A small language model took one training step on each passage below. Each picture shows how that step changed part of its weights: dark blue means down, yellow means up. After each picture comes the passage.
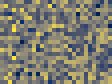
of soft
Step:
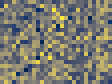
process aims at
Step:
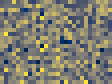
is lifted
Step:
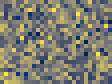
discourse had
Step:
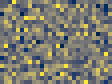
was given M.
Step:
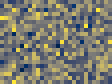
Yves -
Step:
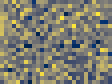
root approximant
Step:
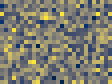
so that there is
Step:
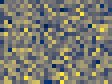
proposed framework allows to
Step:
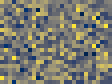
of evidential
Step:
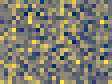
or arson to
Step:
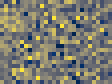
educational levels,
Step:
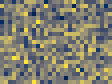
the values proposed for
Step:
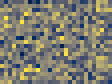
way, only a
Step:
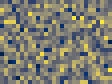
consistent with our
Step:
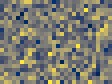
method. The
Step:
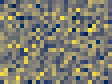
CO₂ aus
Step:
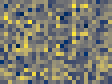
sich im
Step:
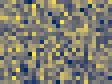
: Slum
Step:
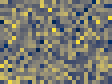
gradient can
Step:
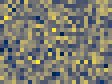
field can also
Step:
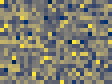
and inhuman
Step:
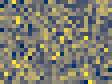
2B with an
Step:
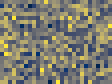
line, but for
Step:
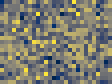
the group element
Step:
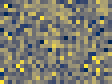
cavity are
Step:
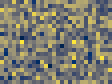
the correlations from
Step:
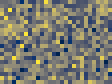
time decay of the
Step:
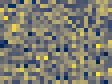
each other, and
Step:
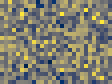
the narrow range
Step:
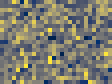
for advanced
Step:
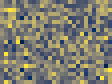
to increased attention
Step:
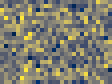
some way to explain
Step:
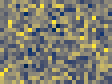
Found: C
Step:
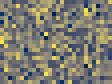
free propagators
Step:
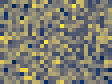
parameters entering in
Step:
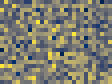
using manifolds
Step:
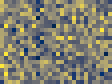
reasonable than
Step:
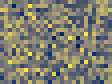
need to be
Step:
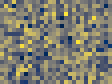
1) train
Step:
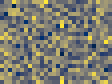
strength and
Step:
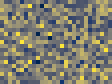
defined a simple
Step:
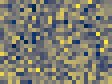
a preliminary
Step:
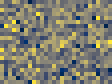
forwarded the
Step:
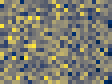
IOP and
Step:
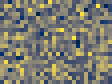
specific solvent
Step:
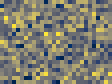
в этих
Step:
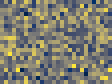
to the increased
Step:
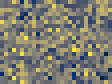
for effective knowledge
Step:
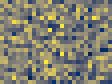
authorization decision
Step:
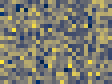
ona tili
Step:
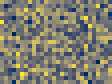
in one or other
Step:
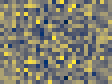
value whilst
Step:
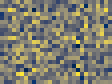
we only used the
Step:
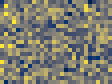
a esta
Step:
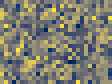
flow (in
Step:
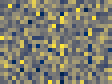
pressures generated during
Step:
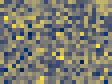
в его
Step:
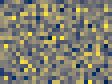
user $u$,
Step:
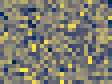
ensues in
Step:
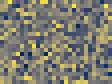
have to take in
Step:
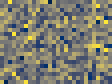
de Timo
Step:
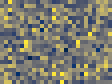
range of host
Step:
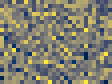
the information needed
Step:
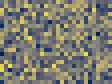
normalization is consistent
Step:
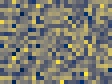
of these measurements
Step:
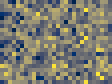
conjectured in
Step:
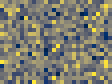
taken to
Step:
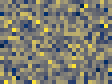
and weighted
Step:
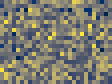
necha -
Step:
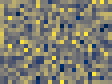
personas con
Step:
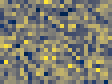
boshqarish uchun
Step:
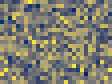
the society,
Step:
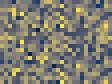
system, topology
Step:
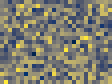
It also plays
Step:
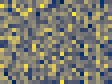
and operate
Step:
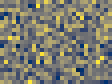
and therefore, matrix
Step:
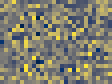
have been present.
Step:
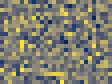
suggests that
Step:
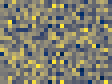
seen: –
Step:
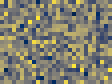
the variety of
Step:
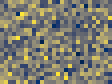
Road is
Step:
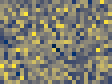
sport bilan
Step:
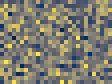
magnetic field structure in
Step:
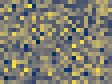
which becomes symmetry
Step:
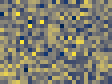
its Applications
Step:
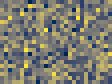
naturale, che
